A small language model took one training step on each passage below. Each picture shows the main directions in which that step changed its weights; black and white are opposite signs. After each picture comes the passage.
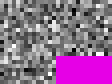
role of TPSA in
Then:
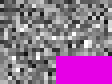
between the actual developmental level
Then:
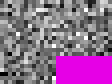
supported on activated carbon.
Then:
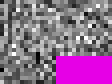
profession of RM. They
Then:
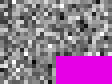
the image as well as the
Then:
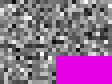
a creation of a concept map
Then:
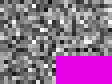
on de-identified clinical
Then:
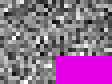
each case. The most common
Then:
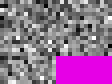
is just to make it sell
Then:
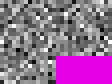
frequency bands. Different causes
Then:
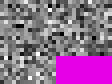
ethical research process. Data Analysis
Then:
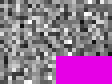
Research, Sustainability and Engineering
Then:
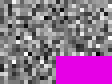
the Supporting Information of this
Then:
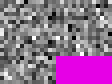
[8]. The first part
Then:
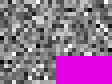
in a 2d magnetic
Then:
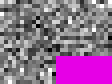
evasion to reduce political
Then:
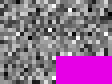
scored. The Turkish
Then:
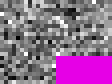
converted to wav sound
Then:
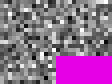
experimental uniaxial tensile
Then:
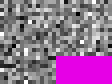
efficiency, economic and environmental performance
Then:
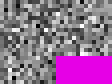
Nevertheless, there is a probability
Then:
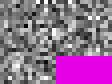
of the box charts in
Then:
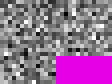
found that while actual returns
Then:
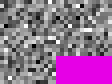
from salicylic acid
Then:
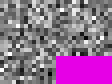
early as possible, while others
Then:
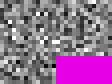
reviewed the manuscript,
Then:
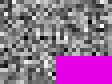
the one observed after the
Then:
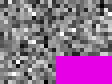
in Mathematics.
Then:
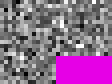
coli leaf extracts Extracts
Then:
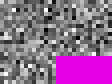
durations. The RL
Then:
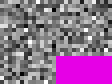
Europe’s clean transition,
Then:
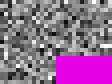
the Russian invasion of
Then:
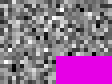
with the output of pharmaceutical
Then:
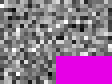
employ and use monitoring to ensure
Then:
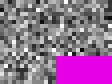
(unsigned, 16
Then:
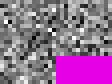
than the national data from
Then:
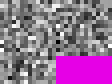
effort in the field, providing
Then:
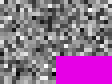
(spot N.
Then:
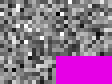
the learner, but usually
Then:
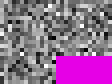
quantization error of the first
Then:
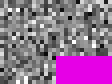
volume. The reason for this
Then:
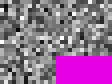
tires, and it has
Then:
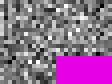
rest of the research article is
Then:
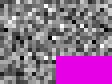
cover gap-varying
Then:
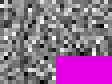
1 and 2 and Table
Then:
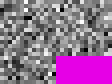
first provided a description of the
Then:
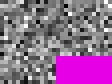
smoothes a little
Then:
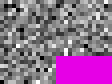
lines (on average 100
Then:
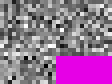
pollution of the vast
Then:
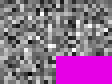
Whilst their approach failed
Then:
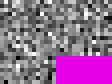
patients' conditions were mild
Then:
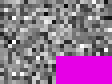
composites showed a clear effect of
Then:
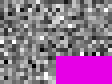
pyometra, and
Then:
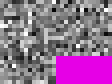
handheld test pen.
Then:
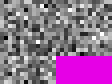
panel, 12 panellists
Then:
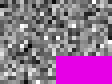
for students' choice decisions.
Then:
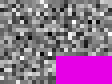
these six values may have
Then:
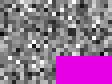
carbon enhancer in the
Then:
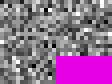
change. The disease reduced the
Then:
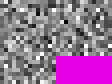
older workers without secondary or
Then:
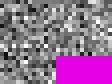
scheme will be implemented through State
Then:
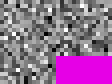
zinc deficiency has on
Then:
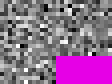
reduced study time, and poor
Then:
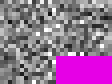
accounted for by noting
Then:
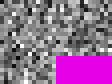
Imports N/D
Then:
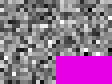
used to prepare files containing
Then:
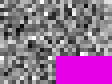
data and materials The data that
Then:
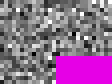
stock. The buildings experience
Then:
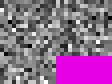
expected to participate in knowledge economy
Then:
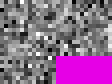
be causal-logical
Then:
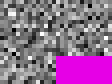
of Augustin et al.
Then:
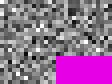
open the plastic wrap of
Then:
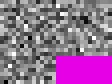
while adaptive routing provides
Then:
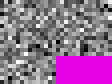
acceptable toxicity, less resistance
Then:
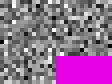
of India stated 'I am
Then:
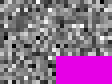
contains 100 discs. The
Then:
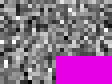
AA, Onianwa
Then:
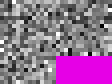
the proposed fast algorithm, the
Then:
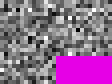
surface. Fig. 2.
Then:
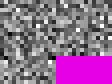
exists due to high correlation between
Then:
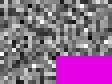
scenarios - and zero one
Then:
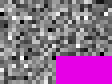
one coping mechanism, allows
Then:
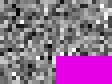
technical course content in educational
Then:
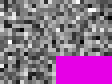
pull down Ananda,
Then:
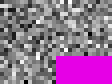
and develop services or products
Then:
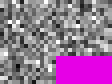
potential for the Chinese language to
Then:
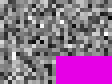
from where the cycle started
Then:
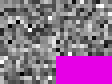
misused" [8,
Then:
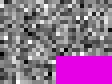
various purposes with the project's
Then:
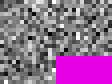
other variables. The results were
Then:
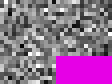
Number of issued ETA
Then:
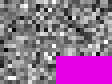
be written in reference to the
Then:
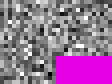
similar to the one responsible for
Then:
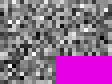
background for the creation of a
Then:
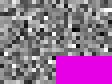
32 hot spot analysis 31
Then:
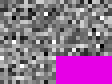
five reaction cycles [55].
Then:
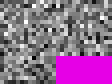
survey! Your Information
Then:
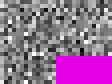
until it reached the goal.
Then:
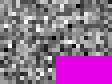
dry mass SWC
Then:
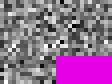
To understand the full potential of
